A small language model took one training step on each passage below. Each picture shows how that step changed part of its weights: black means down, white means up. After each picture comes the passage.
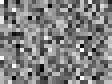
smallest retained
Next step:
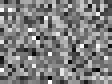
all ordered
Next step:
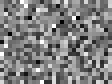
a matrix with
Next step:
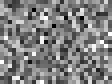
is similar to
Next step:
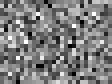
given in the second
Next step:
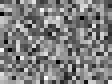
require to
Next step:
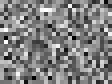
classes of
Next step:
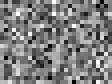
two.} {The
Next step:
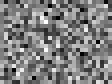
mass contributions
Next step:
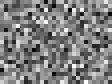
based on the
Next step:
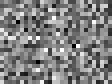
a solid
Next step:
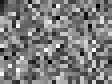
multiplied by
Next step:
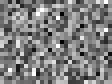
topology and
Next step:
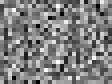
The FIE
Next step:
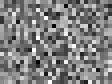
the subsequential
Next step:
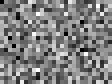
the phase diagram
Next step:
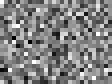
as \beq
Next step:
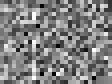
mass at which the
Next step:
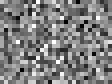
The {\it
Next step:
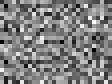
due to
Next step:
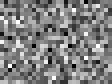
the sum has
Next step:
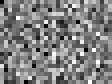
Center for
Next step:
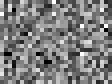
function. An
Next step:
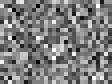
we say that
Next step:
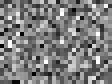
« Vous
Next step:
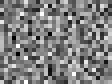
consists of all
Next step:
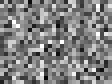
of Theorem C,
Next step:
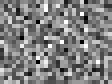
reason for
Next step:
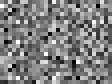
It is very
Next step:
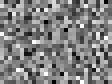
on an integral
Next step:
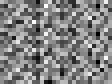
K K B K
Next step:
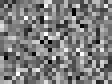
our analytical
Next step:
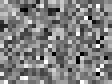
va xos
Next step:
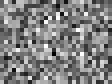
through the
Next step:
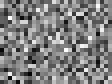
as we work
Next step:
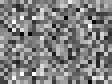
range of
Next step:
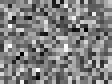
the first few
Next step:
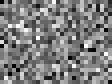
$K$. Then
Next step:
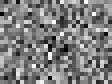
interval to
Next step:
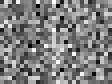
The Way)
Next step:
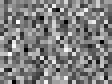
As relações
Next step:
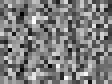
we may assume
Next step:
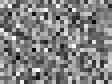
the class of
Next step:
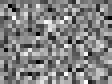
be caused
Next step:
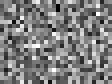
We believe
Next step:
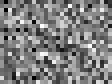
complete path
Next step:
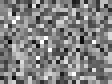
the graph of
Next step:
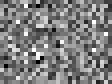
solutions are
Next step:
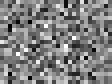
the domains
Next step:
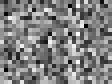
that process both
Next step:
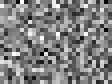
an operational
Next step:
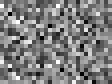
There is no
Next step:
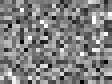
poems using
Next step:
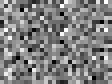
denotes the
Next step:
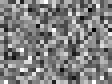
We use 10 different
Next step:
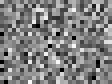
the CMI
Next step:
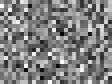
hand is
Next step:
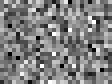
the formation
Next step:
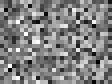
wave field is
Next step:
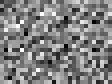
different reference
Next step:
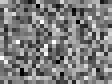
The study of
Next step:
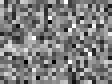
solution when the
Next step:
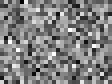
\] Here
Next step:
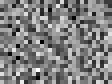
the local functions
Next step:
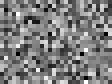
approximations are
